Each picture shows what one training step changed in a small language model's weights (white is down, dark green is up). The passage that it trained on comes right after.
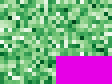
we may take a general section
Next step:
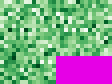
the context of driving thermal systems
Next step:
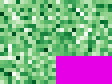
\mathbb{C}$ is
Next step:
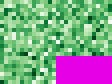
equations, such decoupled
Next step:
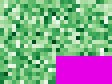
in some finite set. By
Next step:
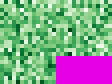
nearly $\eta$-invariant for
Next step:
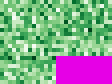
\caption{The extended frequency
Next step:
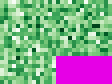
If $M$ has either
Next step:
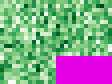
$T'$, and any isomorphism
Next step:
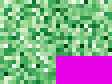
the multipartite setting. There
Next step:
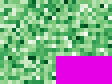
de la limite centrale
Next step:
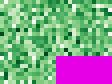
$\om$ to be
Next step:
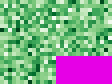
is flat over a weak
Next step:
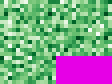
states and they describe the
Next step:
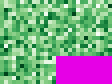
rotating frame. It can be
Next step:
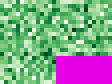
tolerance to different values
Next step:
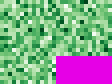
meaning of each the previous
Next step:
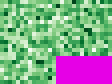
lead to differences between our new
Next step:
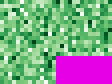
tables and predicates in
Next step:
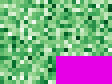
income securities.
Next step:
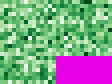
interaction between the scattering electron and
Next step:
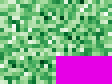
for the oxygen
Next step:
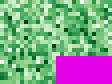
which was outlined in
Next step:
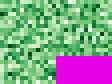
limits assume that low charged
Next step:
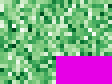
(blue, left axis)
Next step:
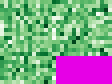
is integer, and the other
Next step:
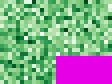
the terms mixing the fermions
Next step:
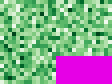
$\lambda$ (an
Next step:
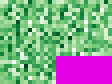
author did not use AI
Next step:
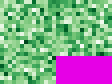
the cut-offs and
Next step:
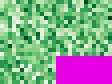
[RRu] there is
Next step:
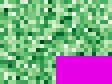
integral, moving the
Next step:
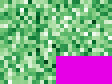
are fairly weak and
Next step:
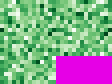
almost all } x .
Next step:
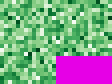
it may be sufficient to select
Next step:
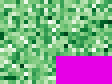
atoms between overlapped
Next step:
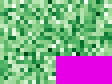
model is updated.
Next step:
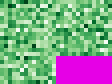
W_2$ to mean
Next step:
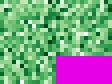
scenario. Setting:
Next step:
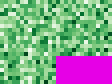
mean shape or expectation of a
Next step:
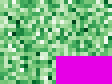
as statements about the partition
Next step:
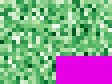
a first-order method for
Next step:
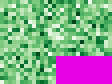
luminosity of $4 \times
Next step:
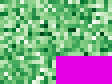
measures, namely, one can
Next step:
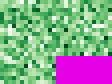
Dorfman}, and
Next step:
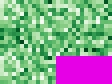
conjecture that the result of
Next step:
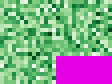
energy, which leads to
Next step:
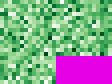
high-pass and a
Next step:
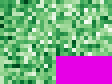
log}~ \delta_{\rm
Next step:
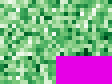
Scatters of the
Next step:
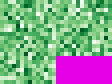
hence, in this case,
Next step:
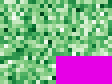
\textbf{Cut generation
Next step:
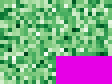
appears in the functional equation is
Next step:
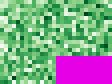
on the interpolation error for
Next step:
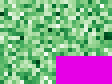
obtain $\hat{y}
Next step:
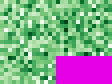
also establish some curvature properties of
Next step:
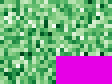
cases, including adjoint representations for
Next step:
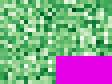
true difference between the different detection
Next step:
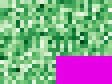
implies a higher order analogue
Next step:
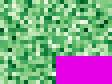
min) is the rate
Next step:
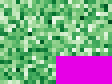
to a sign, the spin
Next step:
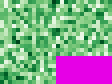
and 8 GB of memory.
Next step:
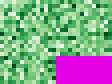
aromatic molecules. These
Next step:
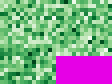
do all calculations required with our
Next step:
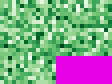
only contextualization provides a
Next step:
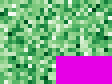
uncertainty in the combined components is
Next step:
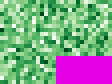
$\rho_M$ in
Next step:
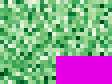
i\leq n$ we
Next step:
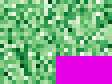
magnetic field is increased. We
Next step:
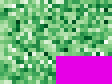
includes a number of physical objects
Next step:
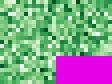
all points: \be
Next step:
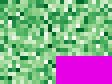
Rev.\ Lett.\ {\bf
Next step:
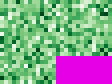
0$), exponentially expanding
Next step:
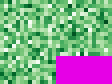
turn out to be effective for
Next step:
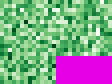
product is demanded, as
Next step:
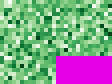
through the EFE.
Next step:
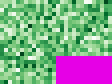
collapse SN could represent
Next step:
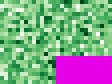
below: 1. First one
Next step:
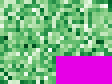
the finite volume effect, which
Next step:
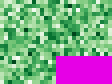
the ``mesoscopic"
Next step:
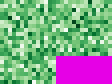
we have dropped the
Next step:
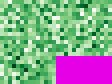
by the beacons
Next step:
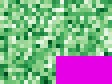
be of fundamental importance.
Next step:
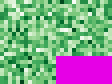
For the result in this
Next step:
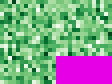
i.e., the determination
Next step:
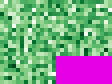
$\A$ is prime
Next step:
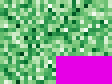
does not match the other
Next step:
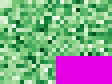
on the compact set of
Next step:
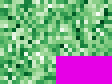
does not hold. We proceed
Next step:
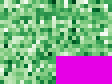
and 2020 received the highest average
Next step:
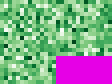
are similar. For the
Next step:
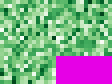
algebraic subset of $X$.
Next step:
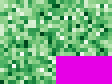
from CONACyT
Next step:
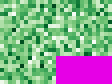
progressively larger
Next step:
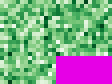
in order of increasing dimension.
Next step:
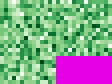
If $k$ is
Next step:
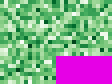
and references therein).
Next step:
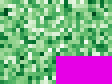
existing MoonBoard problem
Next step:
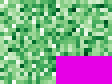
$\C$ as its
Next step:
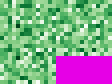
is therefore easy to write explicitly
